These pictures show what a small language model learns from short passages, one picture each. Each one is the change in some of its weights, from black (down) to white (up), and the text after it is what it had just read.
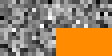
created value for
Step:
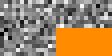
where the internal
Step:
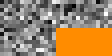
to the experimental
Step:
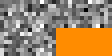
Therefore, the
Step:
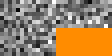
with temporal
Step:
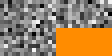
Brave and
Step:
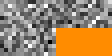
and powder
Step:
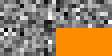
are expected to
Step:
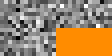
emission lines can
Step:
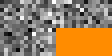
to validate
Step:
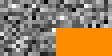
big data
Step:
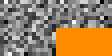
is a key
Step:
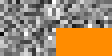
evolution of the
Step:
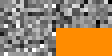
assistance and
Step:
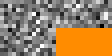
and $p$
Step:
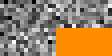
increase, which
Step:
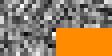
data Open
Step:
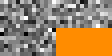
have retained these
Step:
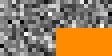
quantum diffusion
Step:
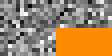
"AES on
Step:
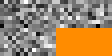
in the region of
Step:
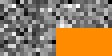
be assigned
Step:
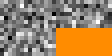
No of
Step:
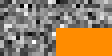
HF to
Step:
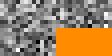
of them. We
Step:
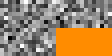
from the observables
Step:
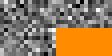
be caused
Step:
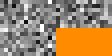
for employment
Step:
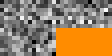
to system adoption
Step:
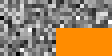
people to
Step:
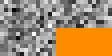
of inner and
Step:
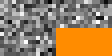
physics, the
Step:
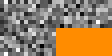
as calculating a
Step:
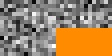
placed in
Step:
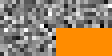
located in the
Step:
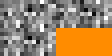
The use of
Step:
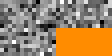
under reduced
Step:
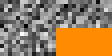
the optimal
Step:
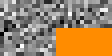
condition where the
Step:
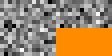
equation). As we
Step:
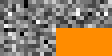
transform global
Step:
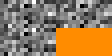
the viewer
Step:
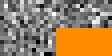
that neither
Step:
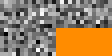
as $R$
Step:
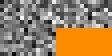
to configure
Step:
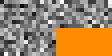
Dear was
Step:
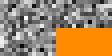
measurements of the
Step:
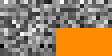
result in some
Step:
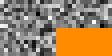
excitation energy
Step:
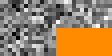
emitted from
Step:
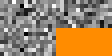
arrows in
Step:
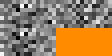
molding using
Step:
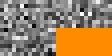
*Let f
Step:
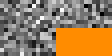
and reflect
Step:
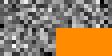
in cases when
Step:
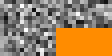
nonlinear parameters
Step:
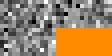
DB so that
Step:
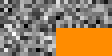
a significant change in
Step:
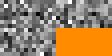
more involved
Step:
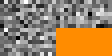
in one group
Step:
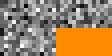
refer to
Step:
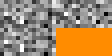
way and more
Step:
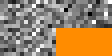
and capital
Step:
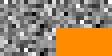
presence of
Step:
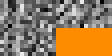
chains can
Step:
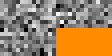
of eight
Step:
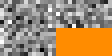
distribution of each of
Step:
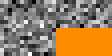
the radial
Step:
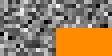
on the utility
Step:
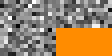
also raises
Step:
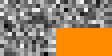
than the critical
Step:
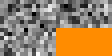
confidence level
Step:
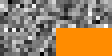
ash and
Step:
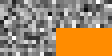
The path of
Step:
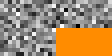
material and its
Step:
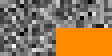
be treated
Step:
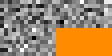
for 5G
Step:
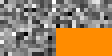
1. PhD
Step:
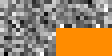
problem associated with
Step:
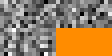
system model Eq.
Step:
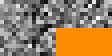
and model structure
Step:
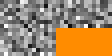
at each stage
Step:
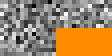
effective by
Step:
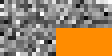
you will
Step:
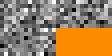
at most can develop
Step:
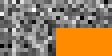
can be utilized as
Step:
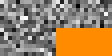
have the expected
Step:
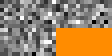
to three different case
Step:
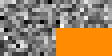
significant for the
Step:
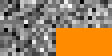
an interval consisting
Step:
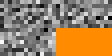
for this channel
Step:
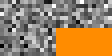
phase as in a
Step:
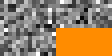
deviates from
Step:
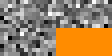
into the host
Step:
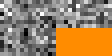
local leaders,
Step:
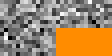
of the complex
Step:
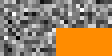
formation and
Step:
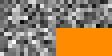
children which
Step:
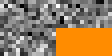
Even minor
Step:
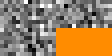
findings showed
